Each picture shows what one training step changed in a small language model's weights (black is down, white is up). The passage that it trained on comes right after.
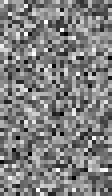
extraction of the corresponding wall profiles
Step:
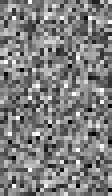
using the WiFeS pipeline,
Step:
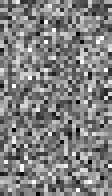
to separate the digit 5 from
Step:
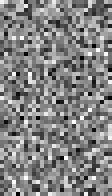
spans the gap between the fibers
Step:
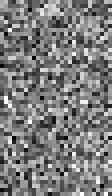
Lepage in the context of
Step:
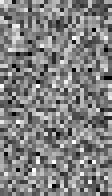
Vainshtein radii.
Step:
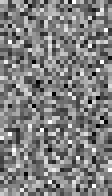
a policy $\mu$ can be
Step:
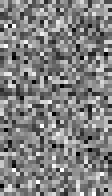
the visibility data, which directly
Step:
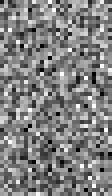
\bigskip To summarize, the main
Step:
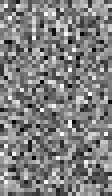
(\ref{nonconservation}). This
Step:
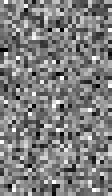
possible values of $G_{S}\Lambda
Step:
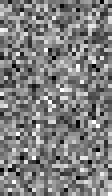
instrumentation affect the spatial resolution leading
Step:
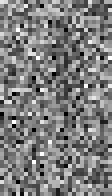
hole concentration, except in the
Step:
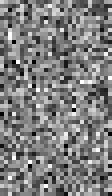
and commissioned in the ring which
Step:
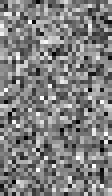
Also other authors, as P.
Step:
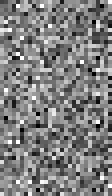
techniques. The results have been extended to lower
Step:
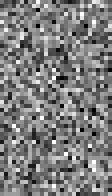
large$-N$ formulation. In
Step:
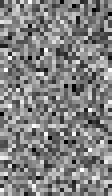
that lies within the reach of
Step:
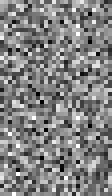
all the relevant variates may enter the
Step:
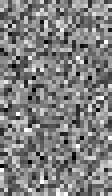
the Clifford algebra does not define
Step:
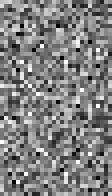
interaction should have occurred during the galaxy formation
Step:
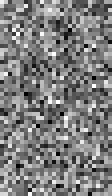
differential of the complex is trivial implies
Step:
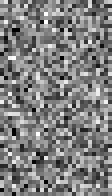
of the approaches is the one taken by
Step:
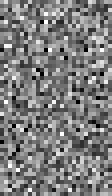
of radio bursts is dominated by
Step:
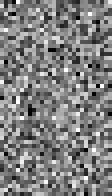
coupling impedes progress towards
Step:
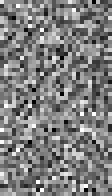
two or three dimensions. In this case our
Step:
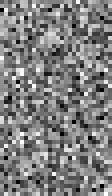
Ledein and Dubois
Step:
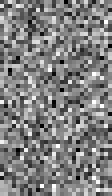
socket. Figure 1:
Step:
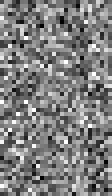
{\large {Arnaud
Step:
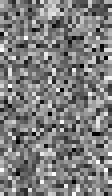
L., Bonifacio,
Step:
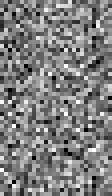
energetic aspect were taken
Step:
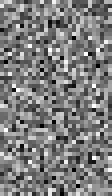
charged under the $E$ fields,
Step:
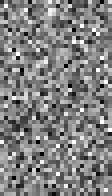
\odot M. \end{equation}
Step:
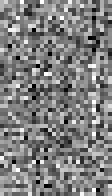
learning model. The paper also demonstrates the
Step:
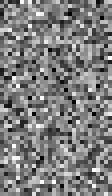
decay rate is \begin{equation}
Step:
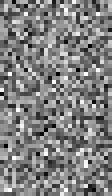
a positive-definite inner product that
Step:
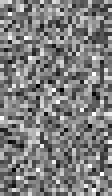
numerical treatment hard. Instead
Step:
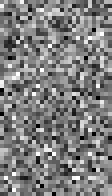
Ising model is given as:
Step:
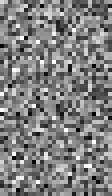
section (multiplied by the
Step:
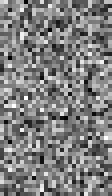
high-energy heavy-ion
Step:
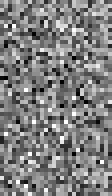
the accessible high values of
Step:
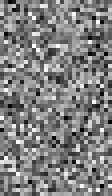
becomes less limited at higher concentrations
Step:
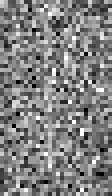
IBM quantum hardware, and
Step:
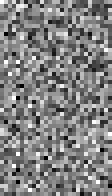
step in the decomposition. After the
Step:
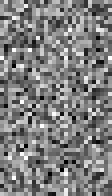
position angles and ellipticities for
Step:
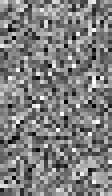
both primarily increase the length of the first
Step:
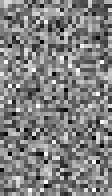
also extracted from the simulations. Note that
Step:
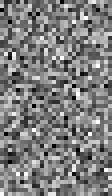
the creation of the two quark pairs $
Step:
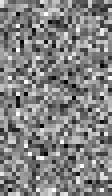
By construction, they are smooth and
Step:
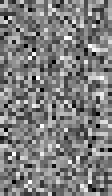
## 2 The HPP lattice gas
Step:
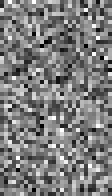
closest to the positive \req axis
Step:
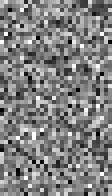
changes greatly (see Fig.
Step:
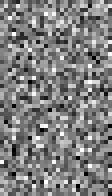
(\vec{\theta})$ but simply note
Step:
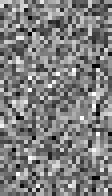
works that have been done for completely
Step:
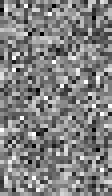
checked by comparing it with the full
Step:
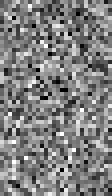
Discussion} The prediction accuracy
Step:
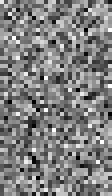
to unity. We do not lose
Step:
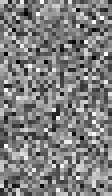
real eigenvectors. \item Store
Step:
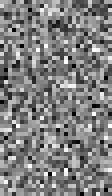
D$ vertices of $R$.
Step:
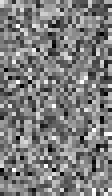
Research and Development in Information
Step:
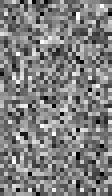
The Journal of Chemical Physics},
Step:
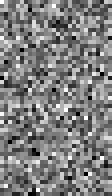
Poisson point process. The authors
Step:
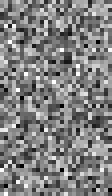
the system was helpful and it was useful
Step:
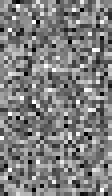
given $X_{ij}$ and
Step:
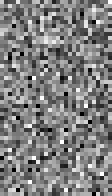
equilibria of bodies subject
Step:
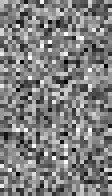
matter fields into background fields (chosen to
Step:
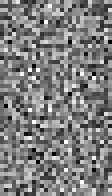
to a high resistance state (~29
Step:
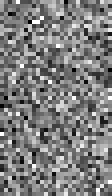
proved are analogues of the results
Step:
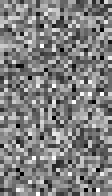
} \frac{\mbox{Tr}
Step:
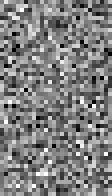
error condition is reached or a dump
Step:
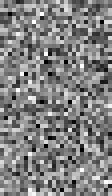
higher than that of Au NP only
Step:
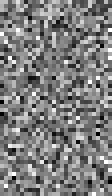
an LRS usually have
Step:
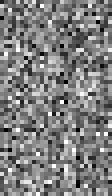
more mandatory, since it gives the
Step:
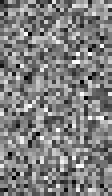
re-examine quantization of
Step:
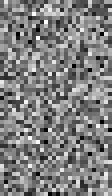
at the NNLO. Thus,
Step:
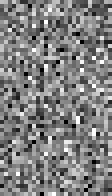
for large enough $M$ such that the
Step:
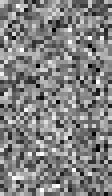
task and the $L_2$
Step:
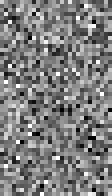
$\Delta m_{s}$ is
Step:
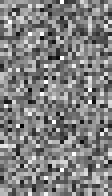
documented the apparently
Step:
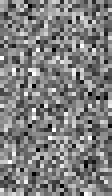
a tensor product space, and the discussion
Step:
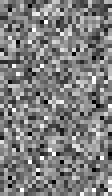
with other complementary cosmological observations: the
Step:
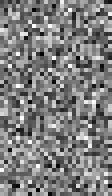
review? What are the points we would
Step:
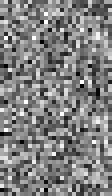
of the result, i.e., how
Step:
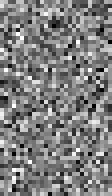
Results within BDMFT should not depend
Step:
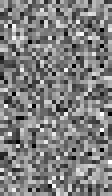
the KASOC site will also be
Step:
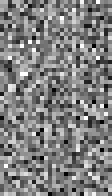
a high number of concurrent proton
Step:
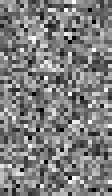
in a multi-task learning
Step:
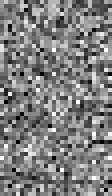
unpredictable nature. Using
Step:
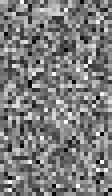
benchmark. It consistently
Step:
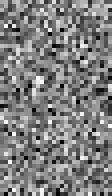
the generating functions of the symmetric and the
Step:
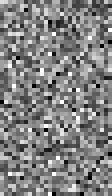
exhibit RRL emission,
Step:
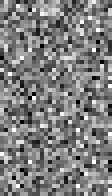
$B$, and $C$ respectively.
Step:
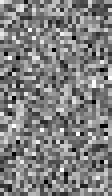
lower bound on the error exponent in
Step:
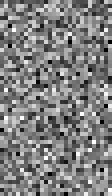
(a) and (d) the first
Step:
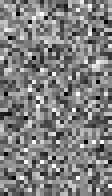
cuts. A possible isolated
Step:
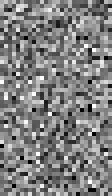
condition. For each trial, we
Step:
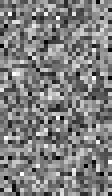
Macron may be.....it is
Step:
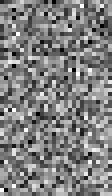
the two CaSb$_2$
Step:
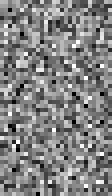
it has become quite common to assume that
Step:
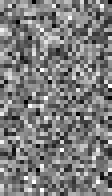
Chris~D. White.
